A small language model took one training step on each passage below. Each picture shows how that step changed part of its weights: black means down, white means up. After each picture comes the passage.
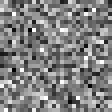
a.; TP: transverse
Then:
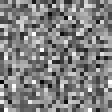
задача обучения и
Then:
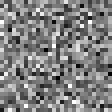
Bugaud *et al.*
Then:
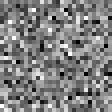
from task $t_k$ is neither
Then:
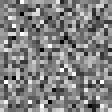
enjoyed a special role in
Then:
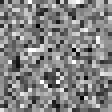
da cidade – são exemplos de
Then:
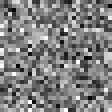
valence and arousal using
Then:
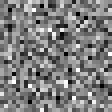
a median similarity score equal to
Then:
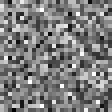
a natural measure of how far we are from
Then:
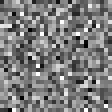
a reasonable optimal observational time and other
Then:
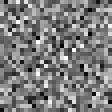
предметными знаниями.
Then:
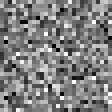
the importance of attributes we selected for
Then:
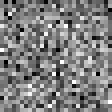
the reason that up to now no clear experimental
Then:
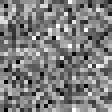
led to more workers gathering than
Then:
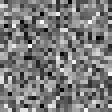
be used as a spectrometer.
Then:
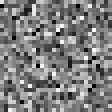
як двох понятих.
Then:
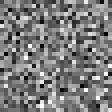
being now assumed in the Fock
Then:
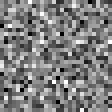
article examines the collaborative environment in
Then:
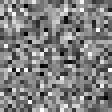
Amazon should improvise on
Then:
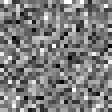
serdang yakni kegiatan
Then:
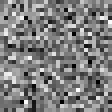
\langle S_{N_1,mag}
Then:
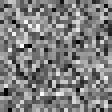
one week of adaptation to the general
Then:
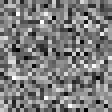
and expanding the research conducted and
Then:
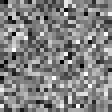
coupling may augment or counter the
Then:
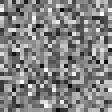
destroys the hydrodynamic
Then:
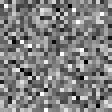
or learn about. This page presents
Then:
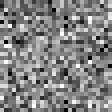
the weight matrix at $t = 1$,
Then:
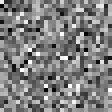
modularen Aufbau von
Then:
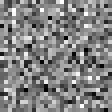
are elements of a group. Now
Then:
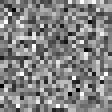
exploration of these issues is
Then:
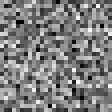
of the uniaxial compressive strength
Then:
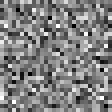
contributions from the additional absorption
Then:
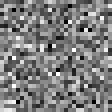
IKEA achieves marginally
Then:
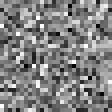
kepustakaan (Library
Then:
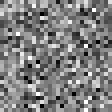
kulib qarashi,
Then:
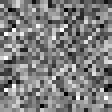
penyembuhan pasien
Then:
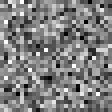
trovammo (nelle
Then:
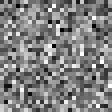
this short (and far from being
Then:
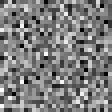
indication of the electrical parameters of the
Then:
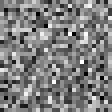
De nombreux commentaires
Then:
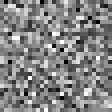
blunting 4% and medialization of
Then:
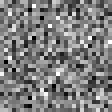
szembefordul egy
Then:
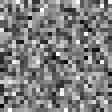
in a project to search for the
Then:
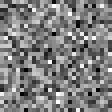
verticals ensured emotional
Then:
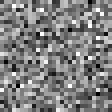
carente. O prédio da
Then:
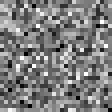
produce a displacement from the
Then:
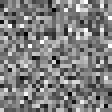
the data since the individual normalization of the
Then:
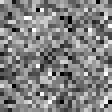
GLAST} ``Large
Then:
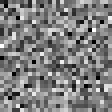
paired-electron crystal
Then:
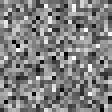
uma parte relevante dos contratos,
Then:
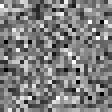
biocompatible materials has
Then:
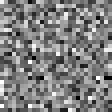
in the IR-tree contains a
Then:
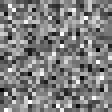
(N=3) converted into units
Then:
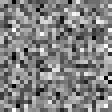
HIPASS VF into any variable
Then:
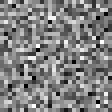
прочности грунта R_c
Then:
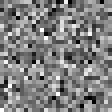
мг; целевая
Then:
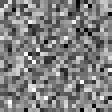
РАБОТЫ ПО
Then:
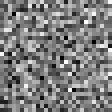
\ge 3$ on that branch is
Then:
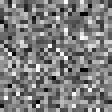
$N \goes \infty$
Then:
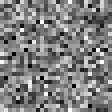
9. OLIVEIRA
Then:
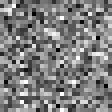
Scale). Though the city has a
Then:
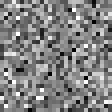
example, $p$-value reporting
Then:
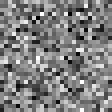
is more complex when using a two-phase
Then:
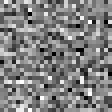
This increased sensitivity comes about because the
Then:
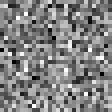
the phase diagram is both a starting point
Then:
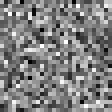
weiteres Mal von einem
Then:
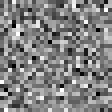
plane is shown to induce an
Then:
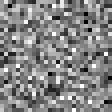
va tugunaklarni hosil
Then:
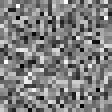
years, and for those who choose to study
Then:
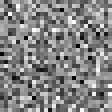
competing interest The authors of this
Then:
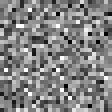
Multilateral Agreement.
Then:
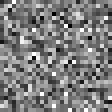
$ P^\sOL$ here and
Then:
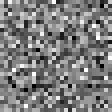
signal is split to give a number of
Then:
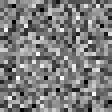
of Gaussians, was found to have
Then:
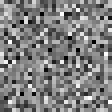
situations - threats?" The
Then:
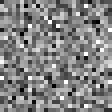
in the form of a wave equation is not
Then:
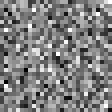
londoni Királyi
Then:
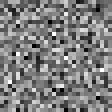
operators are related to the bare operators
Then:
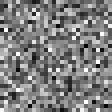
fleet limitations. This finding
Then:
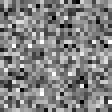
respectively. The main conclusions are
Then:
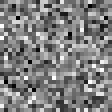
подозревая этого.
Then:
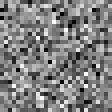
The coloured shaded regions show
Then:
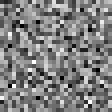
native copper and tin, in
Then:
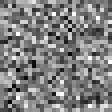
kesediaan untuk
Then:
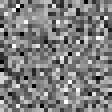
o'z ichiga oladi. Mana
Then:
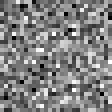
в Києві в кінці
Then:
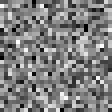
tradicionales enfrentan una
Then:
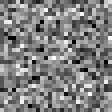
menjalankan fungsi
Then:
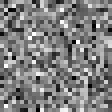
strategy to achieve the reputational
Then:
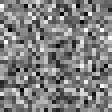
Corpus of Taxonomic
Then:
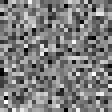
F corresponding to $d\alt 3$
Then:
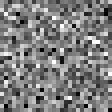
per year, respectively. This phenomenon
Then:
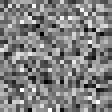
آدم، ص:
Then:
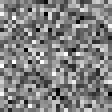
Indeed the action obtained there was
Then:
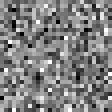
that in presence of monovalent
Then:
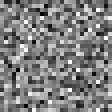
Levy. Sidney.
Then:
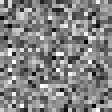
încât la Iași se
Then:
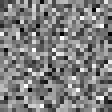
To solve the quark SDE in
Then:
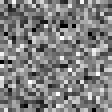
te same zbiorowiska
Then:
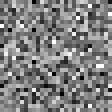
close to the best current values achieved in
